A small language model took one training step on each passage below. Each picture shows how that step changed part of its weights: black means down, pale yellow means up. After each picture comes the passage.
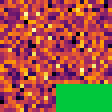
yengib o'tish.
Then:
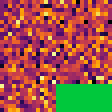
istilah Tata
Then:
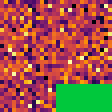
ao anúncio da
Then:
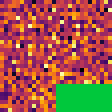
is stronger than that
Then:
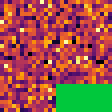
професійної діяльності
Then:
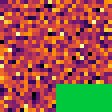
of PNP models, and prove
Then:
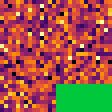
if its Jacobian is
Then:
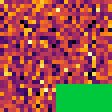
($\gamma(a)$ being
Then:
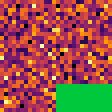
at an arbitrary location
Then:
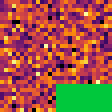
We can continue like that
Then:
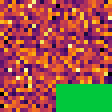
które w ramach
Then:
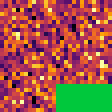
bağlamda piyasa
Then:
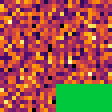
map \[ \Phi \colon
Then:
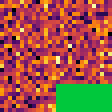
murojaat uchun
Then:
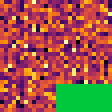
“Adabiyot insonga
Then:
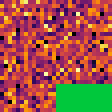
have \[ \fp_{\mcal
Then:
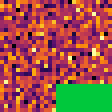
chiqarish uchun
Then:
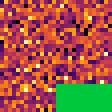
initial and boundary values.
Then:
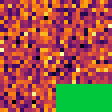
biladi. U uchun
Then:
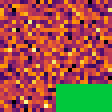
we highlight. This shows
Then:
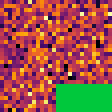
до умов мирного
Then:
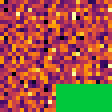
are strongly continuous in the
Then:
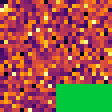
por ejemplo, las
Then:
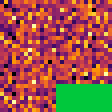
test tuzivchi
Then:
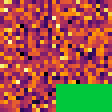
been determined. The
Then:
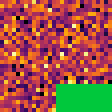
munosabat va ta'lim
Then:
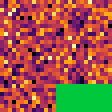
this high-order method is
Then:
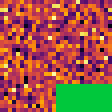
ever. The first reason for
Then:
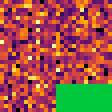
еще одна пара,
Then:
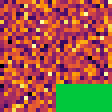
bermadi. Alloh
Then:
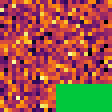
both $\hoco_IC$
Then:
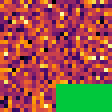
of the tube collapses
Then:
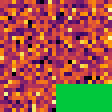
analytical and predictive
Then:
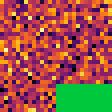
symbols of Mirror and
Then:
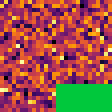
в апреле было
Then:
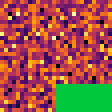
applied. Firstly, the
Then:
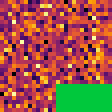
an \emph{adelic
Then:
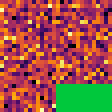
навіть в умовах
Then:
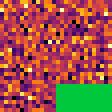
cell boundaries. Here
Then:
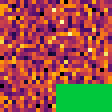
\smallskip\par\noindent {\bf
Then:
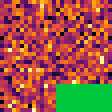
se spécialiser ou
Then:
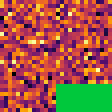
$\eta$ be any continuous
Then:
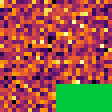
of $BH_n$ under the
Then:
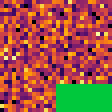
on spaces of constant sectional
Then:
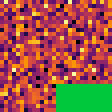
Il n'est donc
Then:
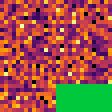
{\bf\centerline {\S 2.
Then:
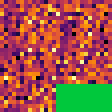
generated by the Riemann
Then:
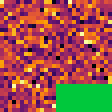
\bY_k$ are
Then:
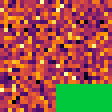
the Virasoro vector
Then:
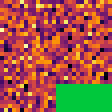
ва ётқизилган
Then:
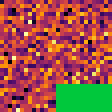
Proposition~\ref{weight basis
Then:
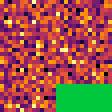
obtain a domain satisfying the
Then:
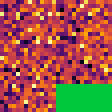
bir fikr”,
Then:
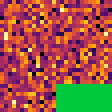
ha sido considerado el
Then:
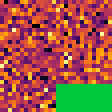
corresponding function $\tilde{f}$
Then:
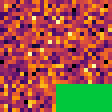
qiladi. Shaxs
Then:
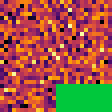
asoslari, qishloq
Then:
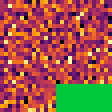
digunakan pada
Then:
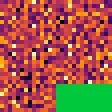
toifasiga kiradi va
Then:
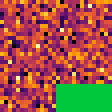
erur, Tilning
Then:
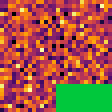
mogelijk. In ons
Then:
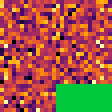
is not much theory on the
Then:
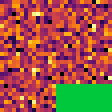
$B \in \mathcal{B}$.
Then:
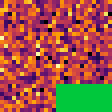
proper inequalities (see Definition
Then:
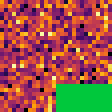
For $3\le n\le
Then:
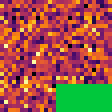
Research Journal*,
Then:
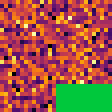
the two expressions for
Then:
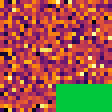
also applied to both the
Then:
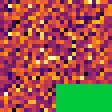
sui "pro e contro" del
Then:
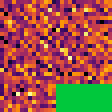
it is interesting to
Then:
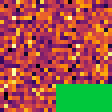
haqida so’z
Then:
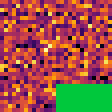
$Y$} A continuous random
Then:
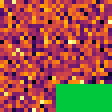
say, $\delta$ corresponds
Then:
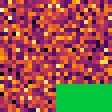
have introduced several
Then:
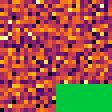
en la resiliencia
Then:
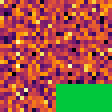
surface. Likely, the
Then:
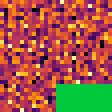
isometry between the spaces
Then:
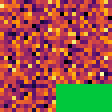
schools through
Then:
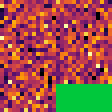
narrativa che tenta di
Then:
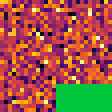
$(j,j)$, hence the
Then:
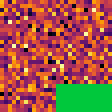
ana shu nafsidan
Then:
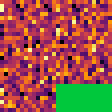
; SOUSA,
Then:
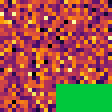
decorative elements that
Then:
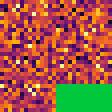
ons onderzoek en
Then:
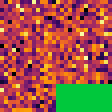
where $C$ ranges over all
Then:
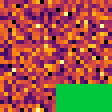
from the fact that $w_i <
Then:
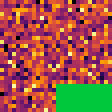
bosh parametrlari.
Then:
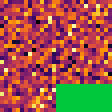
do arquivo (gerado
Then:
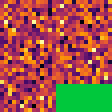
concerned with topology,
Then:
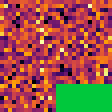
concept of international
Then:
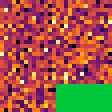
get a contradiction to the
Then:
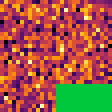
effets selon
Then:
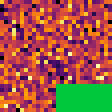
Rossfeld handelte
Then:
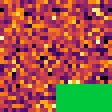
that $\det Y_n$
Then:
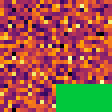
in the left-hand
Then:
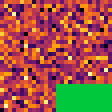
literature on the stability
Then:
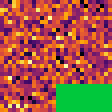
connu une profonde
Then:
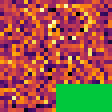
the $L_n(\lambda)$. For
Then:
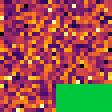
size lies in the range
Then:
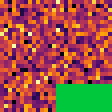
Preference for a
